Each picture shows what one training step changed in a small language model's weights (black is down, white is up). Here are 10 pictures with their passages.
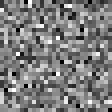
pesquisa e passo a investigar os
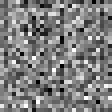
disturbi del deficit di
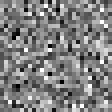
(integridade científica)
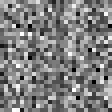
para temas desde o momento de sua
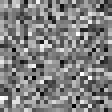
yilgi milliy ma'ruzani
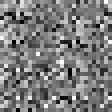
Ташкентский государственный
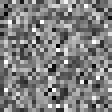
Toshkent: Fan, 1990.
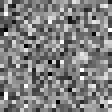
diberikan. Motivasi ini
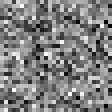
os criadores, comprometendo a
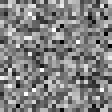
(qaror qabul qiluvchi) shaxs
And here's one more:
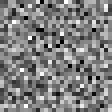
Editorial Losada. Esta obra
